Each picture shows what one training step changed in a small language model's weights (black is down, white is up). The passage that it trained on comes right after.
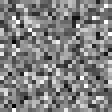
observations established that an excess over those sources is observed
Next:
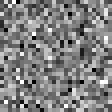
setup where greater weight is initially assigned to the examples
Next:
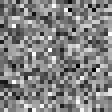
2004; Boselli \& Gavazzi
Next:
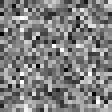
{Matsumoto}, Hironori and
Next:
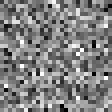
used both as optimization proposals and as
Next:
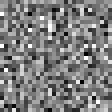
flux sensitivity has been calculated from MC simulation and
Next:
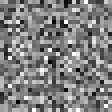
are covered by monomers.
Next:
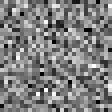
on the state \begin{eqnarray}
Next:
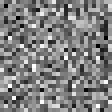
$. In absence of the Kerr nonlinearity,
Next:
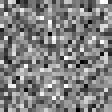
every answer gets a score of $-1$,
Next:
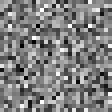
temperatures, i.e. $T \ll
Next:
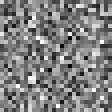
the cosmological dark matter (DM) and baryon
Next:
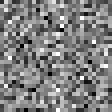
While we caution the readers that numerical convergence
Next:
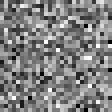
the bulge of M31. Simply
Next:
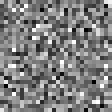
change of Saturn's eccentricity with a period
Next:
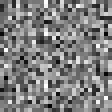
the preceding and the following. In
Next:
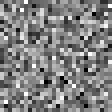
Pauli as a solution to the apparent violation of
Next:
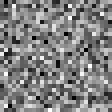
0.05$. The density profiles used to derive
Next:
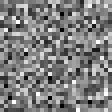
found at larger scales. This is also found for
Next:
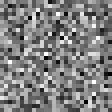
characteristics of the solar magnetic field and atmosphere and
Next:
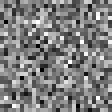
approved by the Aalto University Research
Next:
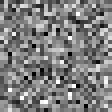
the minimum of $V(\bar{\rho})$,
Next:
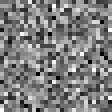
all the links in a different way. For
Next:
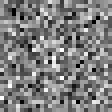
} \label{tab:list}%
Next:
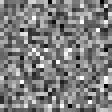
self-supervised xls-r and
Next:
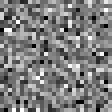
is very slow also for reasonable thicker
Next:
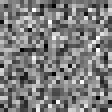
from a model of the emitting source, a
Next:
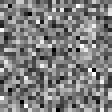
some samples that are far from the measurements
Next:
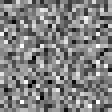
a different approach based on introducing a bulk Co
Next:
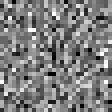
well with each other. Although both the
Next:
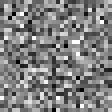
We can see that the accretion processes are more active
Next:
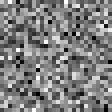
context at line 192 -> Local
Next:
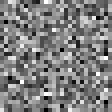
sources which will probably be hard to completely remove for
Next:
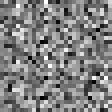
form of the geometrical Einstein's equations.
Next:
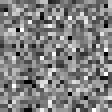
at the upper-centre. The coordinate grid
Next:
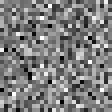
MHz$. } \label{fig4}
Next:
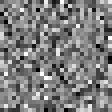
The first instrument, CREAM-1,
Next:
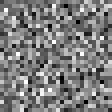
dominated by intermediate and heavy nuclei. From
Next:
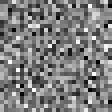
exponents of $-3.5$ and
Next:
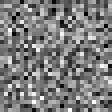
as multi-sigma deviations across these short
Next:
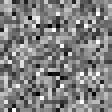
Output PSNR values of the
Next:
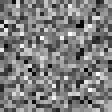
Mass Spectrometry.
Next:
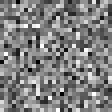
\end{figure} We now turn to the
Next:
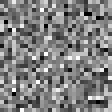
density profile near the halo centre. This means
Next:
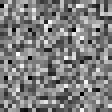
the literature. In this work, we explore whether
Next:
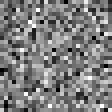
and summing the $M$ signals to produce
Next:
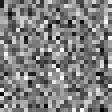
$i,j$ is a linear combination of
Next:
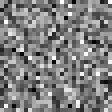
propagation is also a potential advantage for cell-free
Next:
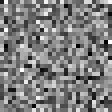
R\&D Program of China (grant
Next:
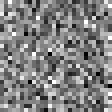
contours of constant density $\rho$ = 1 g
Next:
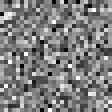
we focus on $d=3$ ,
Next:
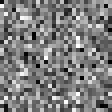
(DAC) techniques, allow for synthesis and
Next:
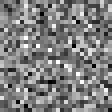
of QoS modeling and composition.
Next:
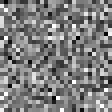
does not affect bond strength significantly. We
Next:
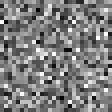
is 50 keV and the sample thickness is 200
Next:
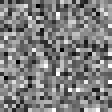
between the upward force that drives the
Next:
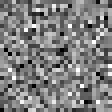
profiles fitted, but in any case, letting
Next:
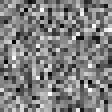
resistivity anomaly ($\leq$ 8
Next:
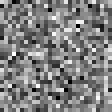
wavelength ($\sim 3\ \mu m$) is
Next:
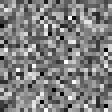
to pre-existing systems.
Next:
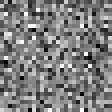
moments, it was not possible to meaningfully
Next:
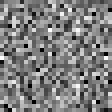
thus may result from galaxy mergers, as
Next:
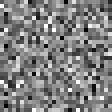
Raman signals. The spectral resolution of
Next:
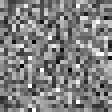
in 2004, its members were given the
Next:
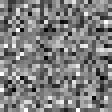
in our tests, missing to detect numerous
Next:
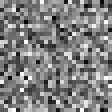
water molecules we compile a surface phase diagram in
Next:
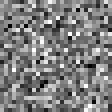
have also estimated the bias values and the corresponding host
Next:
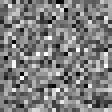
norm-bounded region. When the
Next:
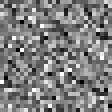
measure (\ref{eq:sensitivity}), which
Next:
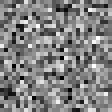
parafermion type'', the underlying algebraic
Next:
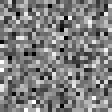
depart early to avoid the serious consequences
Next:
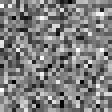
is determined by the numerator $p$. In
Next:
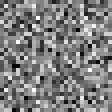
behavior). The dashed lines in the top panel of
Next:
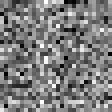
{1982})}\BibitemShut {NoStop}% \bibitem
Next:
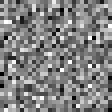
By Bures-Uhlmann
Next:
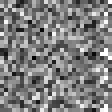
on the underlying geometry of an outcome's underlying probability
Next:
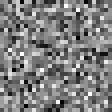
Ref.~\cite{jjk}, we have compared
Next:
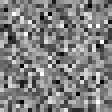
such a sub-region agree with the equivalent
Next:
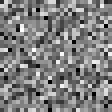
This work was supported by the DOE and
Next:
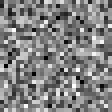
$H_0$ cosmological ones (the matter
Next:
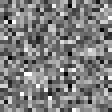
best results. \section{Notation and
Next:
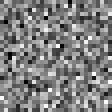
impact parameter. We have used explicit expressions for the
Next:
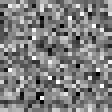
largely contaminated with speckle
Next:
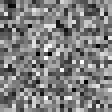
filter coefficients for each $(n,k)$-th
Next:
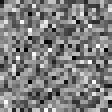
of the fission barrier $B_f$
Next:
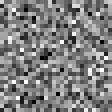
present strong [O IV]$\lambda
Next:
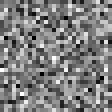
mass matrix is given by \begin{equation}
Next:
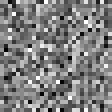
and S.~I. Seok,
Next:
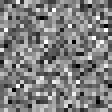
PID controller, the free-space beam
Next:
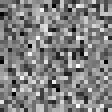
the $A$ matrix and the $C$
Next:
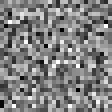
acoustic wave of permanent form must
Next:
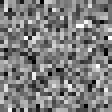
$\delta \omega$ to be purely imaginary,
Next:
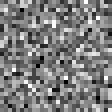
convergence and the method is overall first order accurate in
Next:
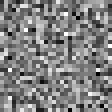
the formulas: \begin{equation}
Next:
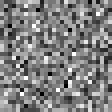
a per-subject basis. In practical
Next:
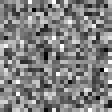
machines, a technique similar to the one used
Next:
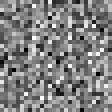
centered at $0$ with standard deviation
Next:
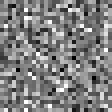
new class of stochastic volatility models that capture
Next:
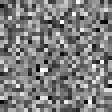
in the universe like radiation and dark energy. For
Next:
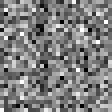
continues until obtaining as many communities as connected
